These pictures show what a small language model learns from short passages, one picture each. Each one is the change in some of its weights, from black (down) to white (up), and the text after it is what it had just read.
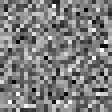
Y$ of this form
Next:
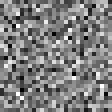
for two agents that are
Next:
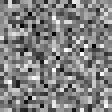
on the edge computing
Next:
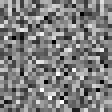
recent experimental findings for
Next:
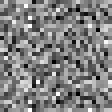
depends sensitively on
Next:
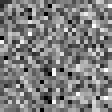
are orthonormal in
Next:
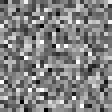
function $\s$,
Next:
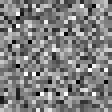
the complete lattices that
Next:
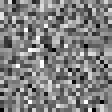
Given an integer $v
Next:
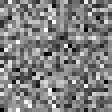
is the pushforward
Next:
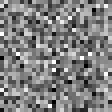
gap flux control. The
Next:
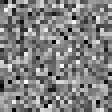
for particle physics over a
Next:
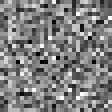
all tangent vector fields
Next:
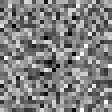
of the Dirac wave
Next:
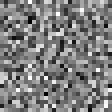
$$ then the optimal approximation
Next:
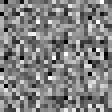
13 variables: skin
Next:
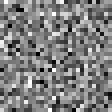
can support cardinality of
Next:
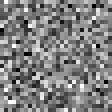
is a homomorphism. Let
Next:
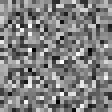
through the idea of
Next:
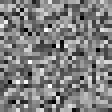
order to determine the magnetic
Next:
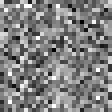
}\href {\doibase
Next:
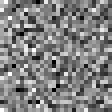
full four dimensional Minkowski
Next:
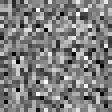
length of the permutation
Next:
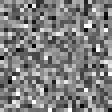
implies an orbital separation wide
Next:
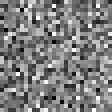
m)$ for some positive
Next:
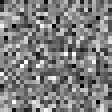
exists a drawing of
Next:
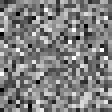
aim is to present a
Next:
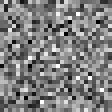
the monopole solution,
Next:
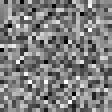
single quantum object. An
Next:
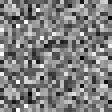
remark that in contrast to
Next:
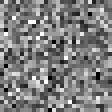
} \Omega,
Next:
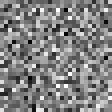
the high-frequency modes
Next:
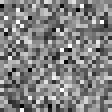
the literature, we present
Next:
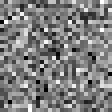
iteration two additions between
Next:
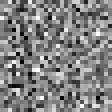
ZnO and
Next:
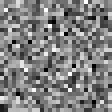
the ICM. In
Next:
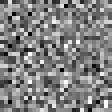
the channels under the
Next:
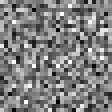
overall steps of our proposed
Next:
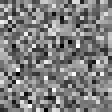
be noted that since in
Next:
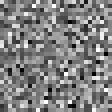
results in this paper.
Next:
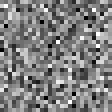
negatives. To
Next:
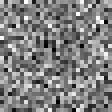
fundamental groups of hyperbolic
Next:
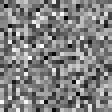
kinetic energy density of
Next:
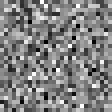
and CMEs.
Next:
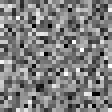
conditions and treats the
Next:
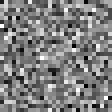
for Supporting
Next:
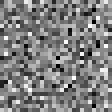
onto the surface with a
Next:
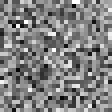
imitated on
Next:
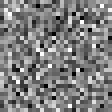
share a common
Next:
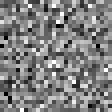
& \qquad\qquad
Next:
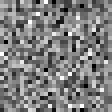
conducted. Thus,
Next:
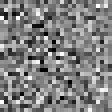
star mergers and thus
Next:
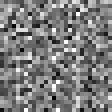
used for analysis of
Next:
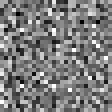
allows for gaining extra
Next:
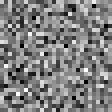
duals if there is
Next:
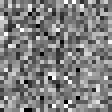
give rise to the same
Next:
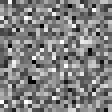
object $s\in
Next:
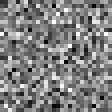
the Appendix. We only
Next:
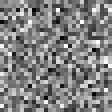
stored. While
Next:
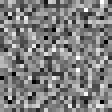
first two generations of
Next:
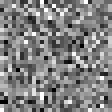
L.~Barack and
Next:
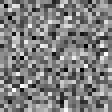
chains, pinpoints the
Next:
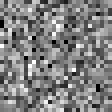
evolving threat
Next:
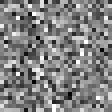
and the adjacency
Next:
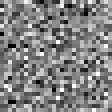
space small enough to
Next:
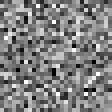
for designing crystal structures
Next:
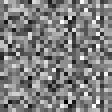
will not. The
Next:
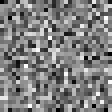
as follows: the events
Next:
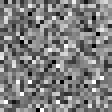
- this could be related
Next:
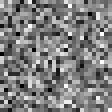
microwave, muon
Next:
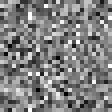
underwater image
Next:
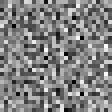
of the corresponding potential
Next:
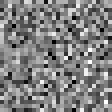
of the OII
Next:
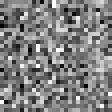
asymptotic el-ph interaction
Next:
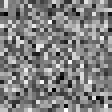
one self-intersection
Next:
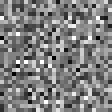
same as in the study
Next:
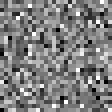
variables are separated by
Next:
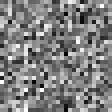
approximately threefold increase in
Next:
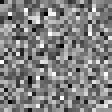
Using the first-order
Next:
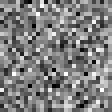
investigated both experimentally and
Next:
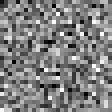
at best only a small
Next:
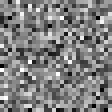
Our contributions are:
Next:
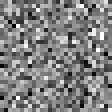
that our results are consistent
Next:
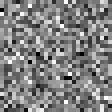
colimits are easier
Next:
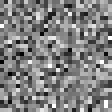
positive solution to the
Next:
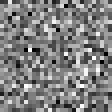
the property of being
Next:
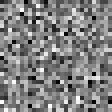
the worst crossing
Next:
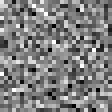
Condition User
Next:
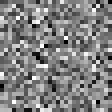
continuous translation symmetry and a
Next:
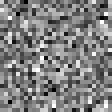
in the X and Y
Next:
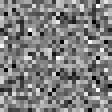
explanation of the
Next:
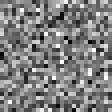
derive the fraction of
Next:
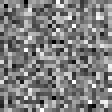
theory, if the one
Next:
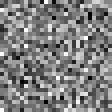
sections of a hadron on
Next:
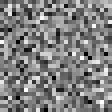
in which information is
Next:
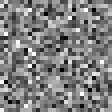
dependent. From now
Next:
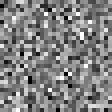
Si spin-valve
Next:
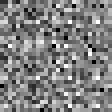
only on $\ab$,
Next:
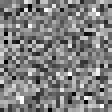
exceptional group,
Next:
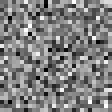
between them. All the
